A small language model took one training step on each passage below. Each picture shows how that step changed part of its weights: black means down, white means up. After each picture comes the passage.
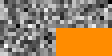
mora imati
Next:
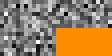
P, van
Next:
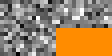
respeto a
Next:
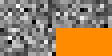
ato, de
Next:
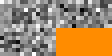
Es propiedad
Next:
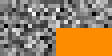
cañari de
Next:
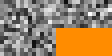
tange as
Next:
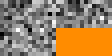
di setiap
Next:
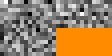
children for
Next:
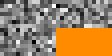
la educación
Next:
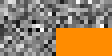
bun să
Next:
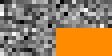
A violação
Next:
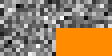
el cuadro
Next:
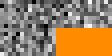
muito mais que
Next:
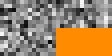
game that
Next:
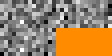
la tomate
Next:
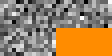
parte da
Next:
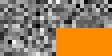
seksual di
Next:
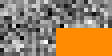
uchun uni
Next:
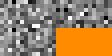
do ludzi
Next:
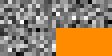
de dedicação
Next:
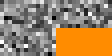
pasiva de
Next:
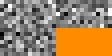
Essa é uma
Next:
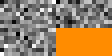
todos los
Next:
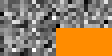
thread on
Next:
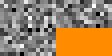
passam por
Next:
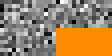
lui t și
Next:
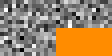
подій та
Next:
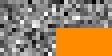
do direito
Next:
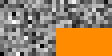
essai de
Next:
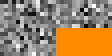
va ularni
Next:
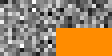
devido à
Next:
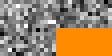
de estudio
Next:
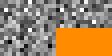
В УК
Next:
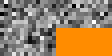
plicht van
